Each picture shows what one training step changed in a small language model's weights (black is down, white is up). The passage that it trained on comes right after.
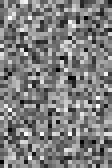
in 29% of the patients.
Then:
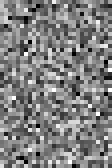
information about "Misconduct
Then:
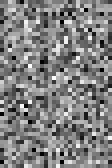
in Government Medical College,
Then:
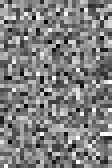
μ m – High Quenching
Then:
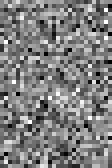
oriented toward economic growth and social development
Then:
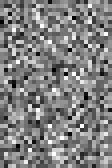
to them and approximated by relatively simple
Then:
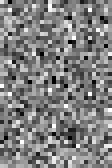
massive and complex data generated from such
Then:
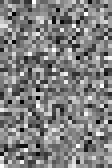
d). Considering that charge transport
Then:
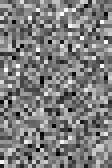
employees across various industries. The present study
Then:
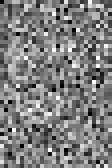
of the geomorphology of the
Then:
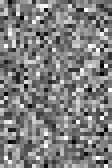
marriage just because they are not
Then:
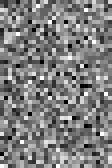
gates at the drain points. This
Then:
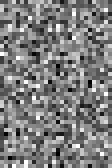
the number of emerging factors depending on the
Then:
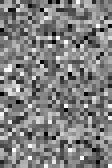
and young graduates. The main
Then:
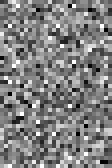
systems. – In: Hassan
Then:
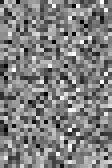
atoms and P_1 having three oxygen
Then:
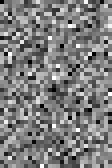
exchanged daily, hence toxic
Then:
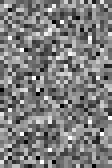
and outputs of the model. After
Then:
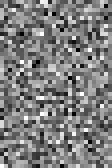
the seafloor, remains a
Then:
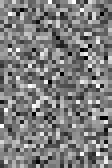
Diabetes Mellitus among
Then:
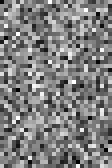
“An effective policy mix for scaling up
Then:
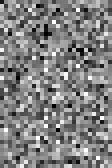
Thus, all these residues were confirmed
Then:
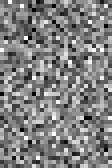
homes, departments, university library
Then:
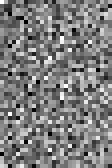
T2 Citrus Peel powder
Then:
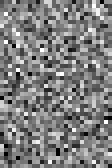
In this issue of DDI
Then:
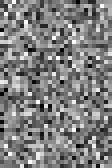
the same time, it's crucial to
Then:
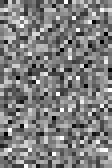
with Lasco who stated that there
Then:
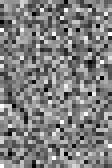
A total of 30 patients diagnosed with
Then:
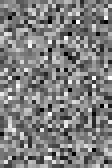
parenteral administration of
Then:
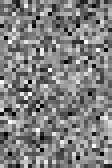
of 0.7. This implies that
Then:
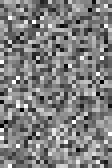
different the Winter Games.
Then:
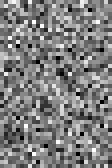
tree increased. In this case, an
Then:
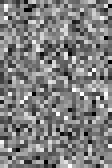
and only if the right-hand
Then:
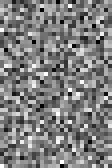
a particular situation, it seems logical
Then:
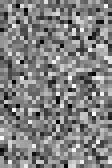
useful objects: – I don't know
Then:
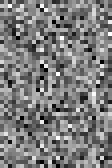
Data collection and analysis The data were collected
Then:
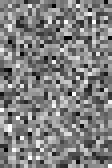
one of the most serious public health challenges
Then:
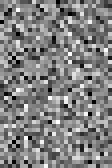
data and software. The organisation's data
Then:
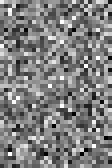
EURAMET and the IEC
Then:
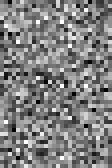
responsibilities of the informal sector in
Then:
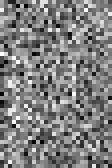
the latter one is due to the
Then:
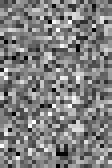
NICE quality standards are designed to
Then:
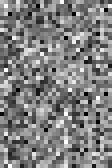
focused on the search for effective sources of
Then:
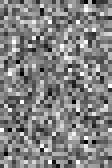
prospective cohort study protocol
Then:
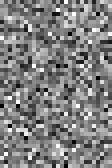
administrators in Burauen,
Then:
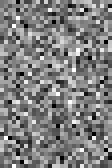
aluminium oxide content in the mother
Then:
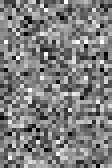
food education had limited influence on current
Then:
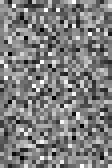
adding extra rooms to the
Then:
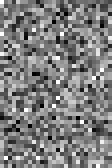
human actions could also be the reason for
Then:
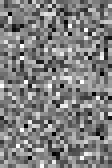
to be answered by the respondent
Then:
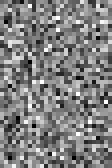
than reconstruction. Yeo
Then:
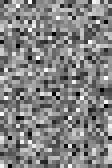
(min) B. Software
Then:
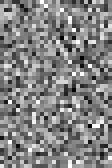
that is capable of producing high-quality
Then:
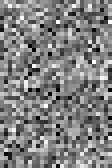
collaborative social capital. Recent research
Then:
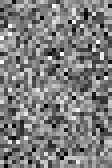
compared to a simple request head act.
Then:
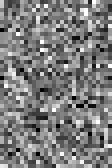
values of all the 5 trials for all
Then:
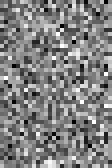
propose a new feature based on a
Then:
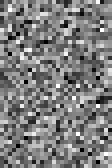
10. Yetley EA
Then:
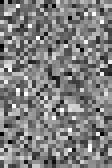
the selenization one. This
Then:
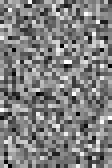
able administration of the state.
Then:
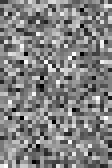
heat energy has to be minimized because
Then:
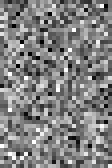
at its $$\text{frequency }
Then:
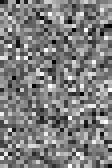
allow controlling the two boost converters
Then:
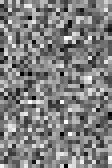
less than 20% of the population when
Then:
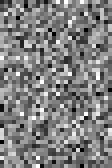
complex financial landscape. A higher level of
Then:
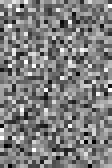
Solution, Working Standard
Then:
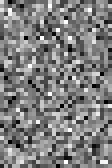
lines and hybrids. By
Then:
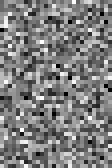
in exchange for honour,
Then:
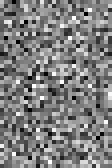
ultrasound examination was conducted, the
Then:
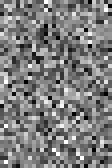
entrepreneurial abilities and lacking
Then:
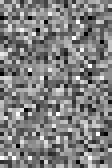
sec. school of Pakistan.
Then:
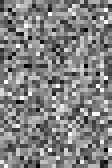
finding information and they rely more on human
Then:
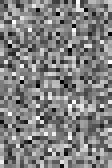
support that enable navigation of these;
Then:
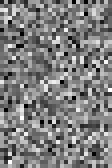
PEMSS goes a long way
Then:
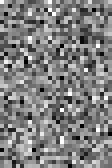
powders, or functional
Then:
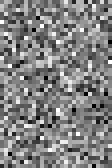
and cycles of FSM is shown in
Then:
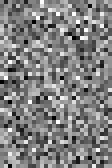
exchanges between the soil and the
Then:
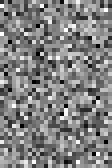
the mortality of organisms was assessed.
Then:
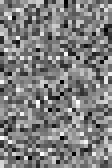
a screen saver on the
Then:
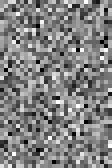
oil based TMP ester Figure
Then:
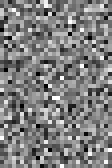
Storage, and Director of
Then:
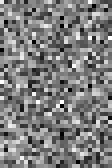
the questionnaire instead of the average of the
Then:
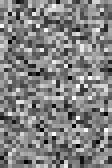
id_ref IDREF
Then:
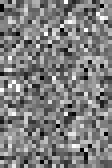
being unpatriotic.
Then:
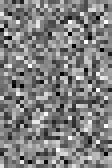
contacts, and light sensors to determine
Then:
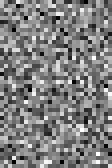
was determined, using an on-line
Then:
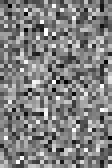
Language Models for Latin Word
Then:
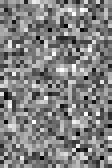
involves the following key aspects agricultural technology
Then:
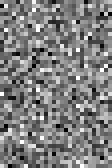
to causing back flashover during
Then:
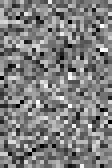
mediators. The release of chemical
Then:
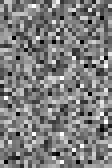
having networking and being part of a
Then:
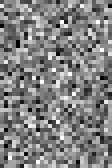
legal activities. A norm is a set
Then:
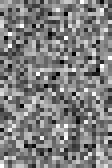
al 2017). Continuous controls can
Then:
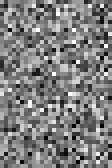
carrier are sufficiently soluble
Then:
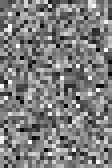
the virtual organisation (J. F.
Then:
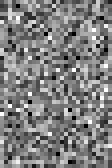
companies surveyed – around 70% –
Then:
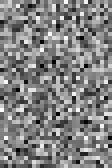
his formation, compared to his education only
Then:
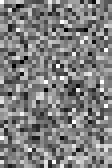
the URL on computer and phone
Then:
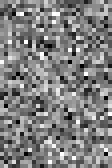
big hotels in Kano State.
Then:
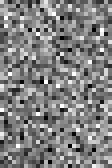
a conversion template once and reuse it
